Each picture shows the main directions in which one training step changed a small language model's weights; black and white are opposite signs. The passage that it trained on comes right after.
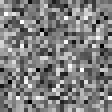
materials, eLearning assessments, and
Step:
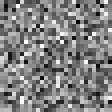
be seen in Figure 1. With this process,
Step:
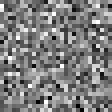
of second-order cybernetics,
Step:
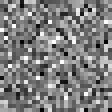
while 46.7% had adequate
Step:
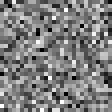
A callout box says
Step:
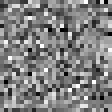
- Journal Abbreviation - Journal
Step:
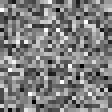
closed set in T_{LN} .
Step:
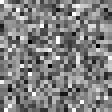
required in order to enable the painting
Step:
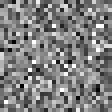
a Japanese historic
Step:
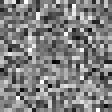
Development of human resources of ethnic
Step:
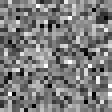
by computing the slant range
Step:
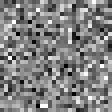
nurses at Iradah complex
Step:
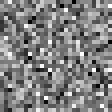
church activity coordination (3), and
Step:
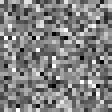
as to what happened after getting
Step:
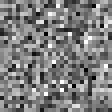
to growth of plants, production of food,
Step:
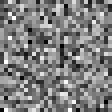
indicators are based on a combination of six basic
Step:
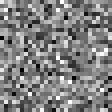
largely disconnected regions: eastern
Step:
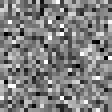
capacitance which can be controlled by a
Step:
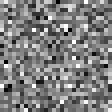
the system [5]. It was then advanced
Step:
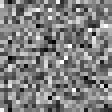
of ignition frequencies in ro-ro
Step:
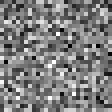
and structured set of texts. It
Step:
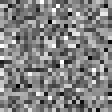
smuggling and associated security risk
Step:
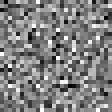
the in-depth interview technique defined by
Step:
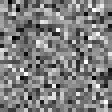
of the object. 4. Turing
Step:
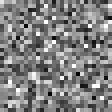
the truth of what Bujo
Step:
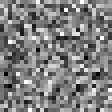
support created the foundation for the establishment
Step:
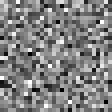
diagnosis in a cost-effective and
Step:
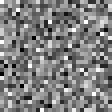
films between NaCl plates using a
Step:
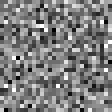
to be 2 and 4 respectively. The method was
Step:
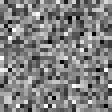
a significant difference among solvents, and different
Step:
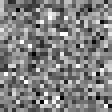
for variable loading. In addition to its structural
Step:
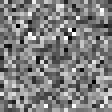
and discussion The demographic characteristics of the investigated area
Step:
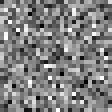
two recently started initiatives for teaching
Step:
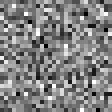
this treatise. FIGURE 3
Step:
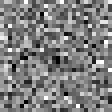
web mapping applications. The gallery
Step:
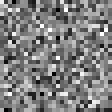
Regions For robustness as well as
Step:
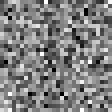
Variable 1 - Influence of
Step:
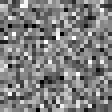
and After LASER Processing Dental
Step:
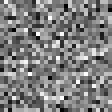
the use of a comparatively large quantity
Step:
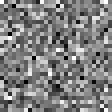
become a global health emergency as the population
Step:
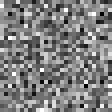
moment values of Co(II)
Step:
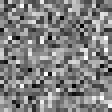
plant and animal species, including many that are
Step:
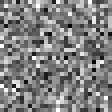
comprised sound engineers in various
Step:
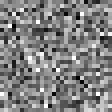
liberation of alkali and
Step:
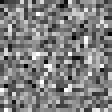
42 days of termination of pregnancy.
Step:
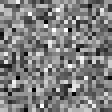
learner models. We focused on five
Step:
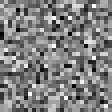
both of whom are encircled by
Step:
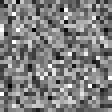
Networks for Security Research &
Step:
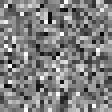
tied to the agricultural practices have either been
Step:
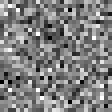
row). Product meanings that are
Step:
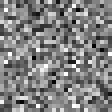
a mathematical model able to describe all
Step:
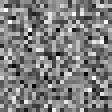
well agree that the management and employees are
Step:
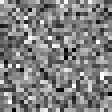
and letting $t \rightarrow n +
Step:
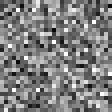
influenzae* have been discovered
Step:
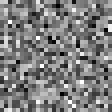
comparison with such economic categories as state tax
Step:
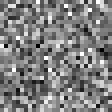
various levels, from citizens to
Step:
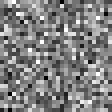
I II . I I . I I . V
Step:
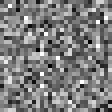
to the level of the urbanization of
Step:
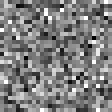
certainty and efficiency thanks to software or
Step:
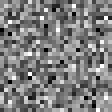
comprehensive series of experiments, the efficacy
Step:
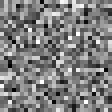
2025 and produced an average of 204 mm of
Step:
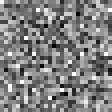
engine for reasoning with different types of
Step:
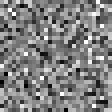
image, which corresponds to the decreasing and
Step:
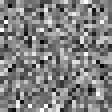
and 10th standard students of Seventh
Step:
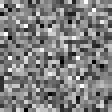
HuT Project Title The
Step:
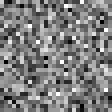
role to play in healthy family living,
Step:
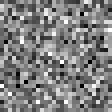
and control are discussed. Examples of
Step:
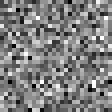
Limitations While informed by political economy
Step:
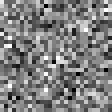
design is characterized by what is going
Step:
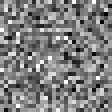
the here proposed new dimensioning method for glass
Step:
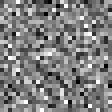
easier by creating compact,
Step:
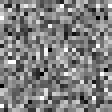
bypasses the cornea and directly
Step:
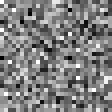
controller. Fig 3. xDSM
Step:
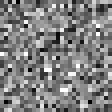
Chief Commissioner, Manipur
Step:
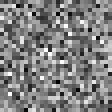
(2018), instructional leadership is very
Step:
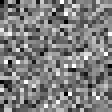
processes of epithelialization were
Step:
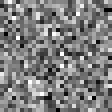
of social robot interaction were evaluated, mainly with
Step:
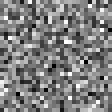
these technologies to deliver financial services could potentially create
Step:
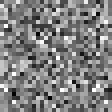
card data in the public transport network can
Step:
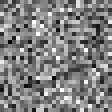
Ukkadam Min Max U
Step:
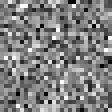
Population of the study This research is being
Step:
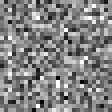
the need for blood transfusion in patients
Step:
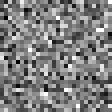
respondents. The results revealed that the respondents
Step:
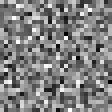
and its influence on operational performance where as a
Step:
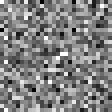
be able to see where potential quiet or
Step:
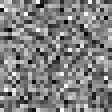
two anodes have biofilms that function
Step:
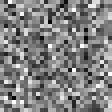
upon a victim or, in other cases
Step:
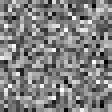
Short Text: Building and
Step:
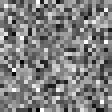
et al., 2005). Physical
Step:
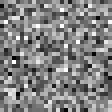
of participants (88%) collected shaved
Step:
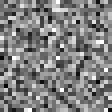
performed the measurements and the analysis of the results with
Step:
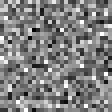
languages will help in achieving sustainable development
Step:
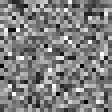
that are well known but difficult to avoid.
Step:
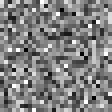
Nonetheless, the proposed measurement method
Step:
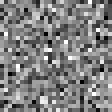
initial risk assessment are necessary. - The
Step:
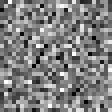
criteria), geographic (where and when they
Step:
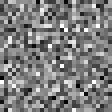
stress) is calculated at each mesh node
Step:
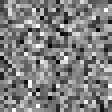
Evidence from Figure 4.6 above further
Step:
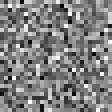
of Obstetrics and
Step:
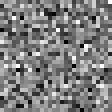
can be used for modeling and forecasting the
